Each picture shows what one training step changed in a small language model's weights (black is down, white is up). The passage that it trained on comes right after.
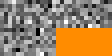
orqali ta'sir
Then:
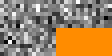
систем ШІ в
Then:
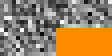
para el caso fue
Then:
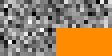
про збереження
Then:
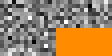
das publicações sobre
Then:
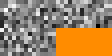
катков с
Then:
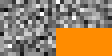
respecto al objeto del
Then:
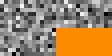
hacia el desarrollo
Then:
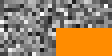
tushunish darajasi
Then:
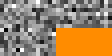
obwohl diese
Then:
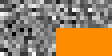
de belleza
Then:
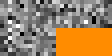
в залежності
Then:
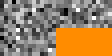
abatida, mas
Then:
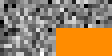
tarbiyaning yanada
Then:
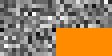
va oshkor
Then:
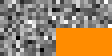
De Lima -
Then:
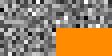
relevant na
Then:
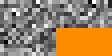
років з
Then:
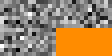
dalam konteks
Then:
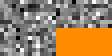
leidt dan
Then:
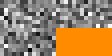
monitoring va
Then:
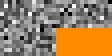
etishining avj
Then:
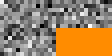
oshirish imkonini
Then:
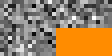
on the conditions
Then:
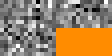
in Deutschland auf
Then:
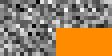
va rioya
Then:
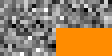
dinamis yang
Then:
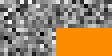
legislativo, o
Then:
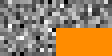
sobre el ser y
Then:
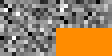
operacji przy
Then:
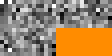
Rio de Janeiro
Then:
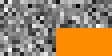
turli zamondagi
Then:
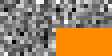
Department of
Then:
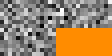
met name
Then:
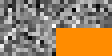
T., and
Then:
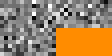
внимания и
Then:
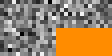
стоит вопрос
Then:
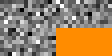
de la percepción
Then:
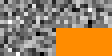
and technical
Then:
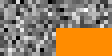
plant breeding
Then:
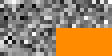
в освітній
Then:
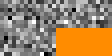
AND ITS
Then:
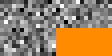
de la mejora
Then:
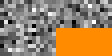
cu opinii
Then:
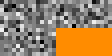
tanah di
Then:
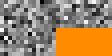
тилини билиш
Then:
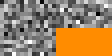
refletir sobre
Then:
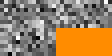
va madaniy
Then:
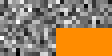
of Innovation,
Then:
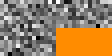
va suv berish
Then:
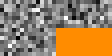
de tropos,
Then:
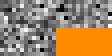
BASE DE
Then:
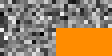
foram expressos como
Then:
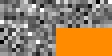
этих видов
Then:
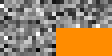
of inventory
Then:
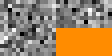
A graduação
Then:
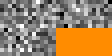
(DSc), professor
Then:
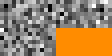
ha completado
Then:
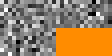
boshqa fanlarni ham
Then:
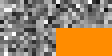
uma festa
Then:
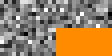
A temperatura é
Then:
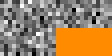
har taraflama
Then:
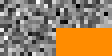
ham jamiyatning
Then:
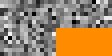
се чувства
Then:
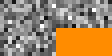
Research Journal Том
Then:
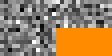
quando a escola
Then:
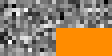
архів або
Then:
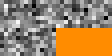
most important
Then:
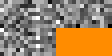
han ido
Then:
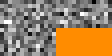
capable of
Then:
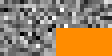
do transporte
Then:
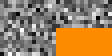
ainda não havia
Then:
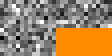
en las inclusiones
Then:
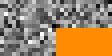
the social,
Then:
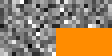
katta hudud
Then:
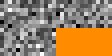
a incorporar
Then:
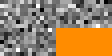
mais profunda.
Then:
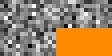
onda. De
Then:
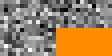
osnovy i
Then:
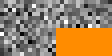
uchun ham harakatda
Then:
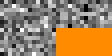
tabısı tek
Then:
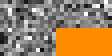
Planck entre
